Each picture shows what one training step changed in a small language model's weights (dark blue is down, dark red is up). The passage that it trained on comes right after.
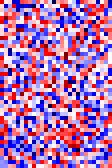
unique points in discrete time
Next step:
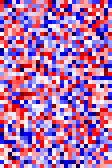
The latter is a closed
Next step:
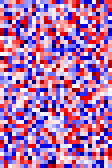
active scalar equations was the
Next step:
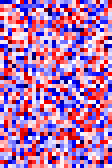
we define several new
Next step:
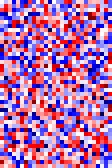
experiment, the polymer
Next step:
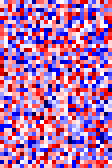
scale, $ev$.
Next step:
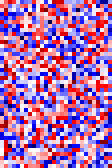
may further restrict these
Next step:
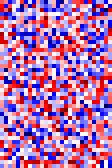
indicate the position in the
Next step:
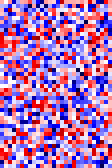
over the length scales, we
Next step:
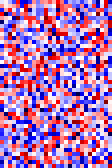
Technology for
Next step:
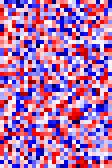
time remains positive in the
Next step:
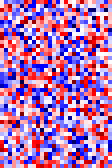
out, typically using
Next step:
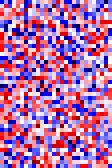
point to the right and to
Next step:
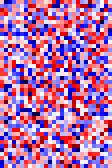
presence of an external
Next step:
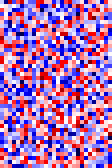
geometry, at least
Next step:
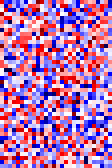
of the HB, such as
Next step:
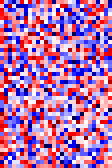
characteristics of the transition
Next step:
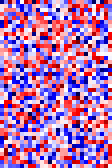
(21) cancels
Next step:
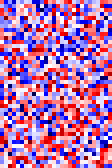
the graph features and
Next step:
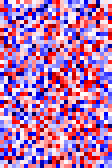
\\ Feature vector & 10
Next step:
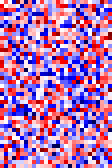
words the Bethe
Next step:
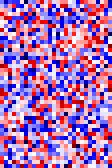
and test whether the
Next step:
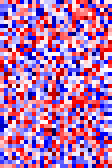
\\ g + g & \rightarrow
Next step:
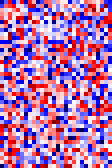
set. The term $\Vert x
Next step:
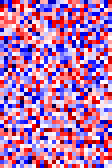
\small We prove that for a
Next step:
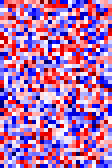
all hour-long Fast
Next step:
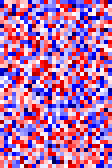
2) \begin{equation}
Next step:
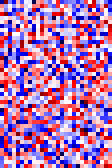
value of the three fields has
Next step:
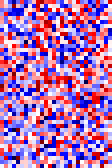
applications that require
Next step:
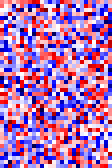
when nascent proteins
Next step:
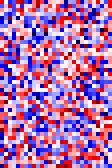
FP solution) singular
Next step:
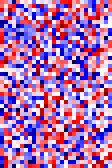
model demonstrates the
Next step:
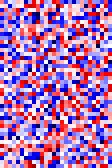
CuCo alloy
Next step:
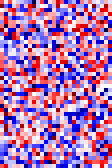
reheating history
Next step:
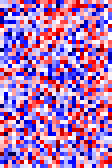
and paramagnetic
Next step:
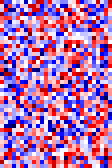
of SLGWs for
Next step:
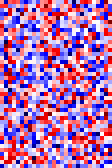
& \checkmark & &
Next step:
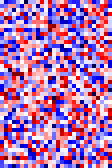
and `E' followed by
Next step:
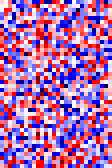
statement of the following result,
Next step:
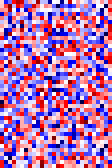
Let $X$ denote the
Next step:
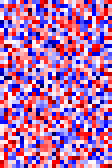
holds. Similarly,
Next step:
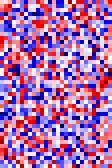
to the primary and
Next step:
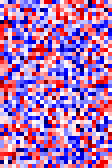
the crucial role
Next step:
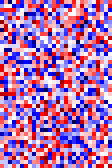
error bounds introduced in
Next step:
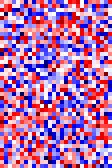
is the minimal class size
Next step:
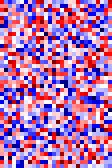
our current study. The
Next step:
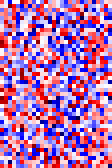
occurrence of a
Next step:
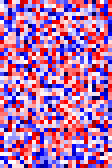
generic FJFs
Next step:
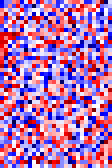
Our findings show that
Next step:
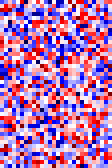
to as the brain
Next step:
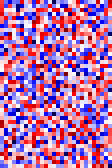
current applied in
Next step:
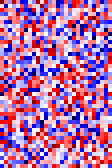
user drew circle
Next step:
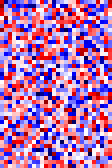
mass $M_R$
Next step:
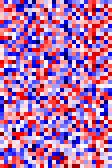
use the following lemma;
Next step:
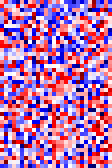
with learning rate
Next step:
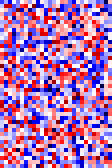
\\ \end{split}
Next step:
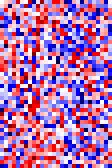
crafting some new
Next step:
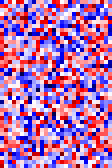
coefficients have a natural
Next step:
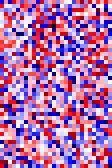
neutron multiplicity
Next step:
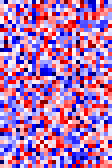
wave measurements, well
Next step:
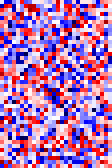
large copies of size
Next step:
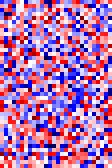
. \end{align}
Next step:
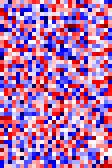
there is an algorithm that,
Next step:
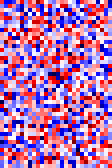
for inserting images
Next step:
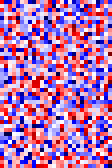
To select the
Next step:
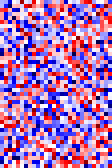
{\it Fermi}
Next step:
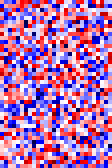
with ultrashort
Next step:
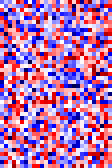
step-size $\Delta
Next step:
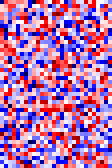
matrix parameters are chosen to
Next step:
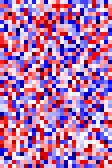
such that each element $0,
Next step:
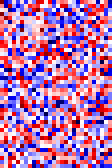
of $H$. Under these
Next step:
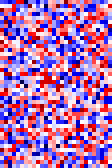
of magnitude as the
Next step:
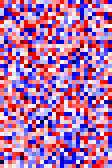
people with a
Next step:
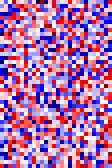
\text{for} \qquad
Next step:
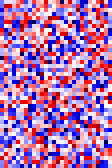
$s$-points is
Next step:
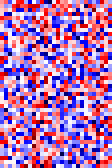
enter the accretion
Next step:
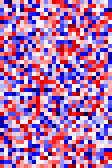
is complete with respect to the
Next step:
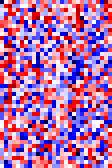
& \end{array}
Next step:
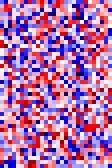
on $\epsilon$, which will in
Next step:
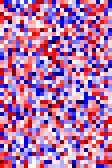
of $\mathcal{Y}$.
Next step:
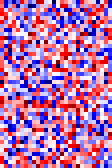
values of the coupling states
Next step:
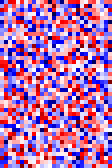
p-value, it follows
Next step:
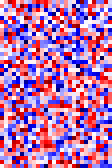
assertions are equivalent:
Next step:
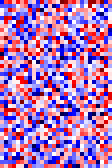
our generalized Holm's
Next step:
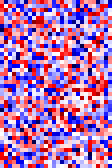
the models will differ
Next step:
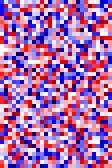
by changing signs as
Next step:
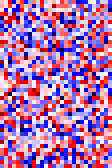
have been a matter of
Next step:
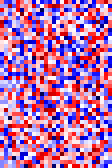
a central theme in
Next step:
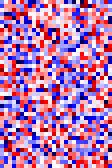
magnetic field needed
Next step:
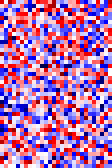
\sum_{m \in
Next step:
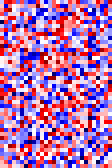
is undefined
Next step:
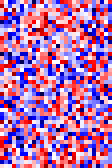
incremental uncertain
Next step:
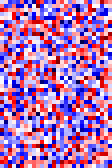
wheels fixed by
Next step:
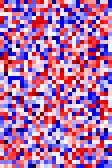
the dual space of an
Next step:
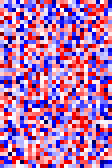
*bounded interval of
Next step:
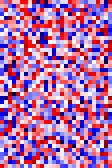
\geq \lambda_2
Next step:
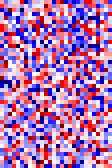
focus our attention
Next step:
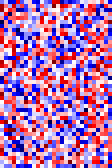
suggestion was made
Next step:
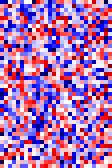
M$ can be neglected
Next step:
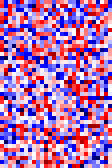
first-order and have
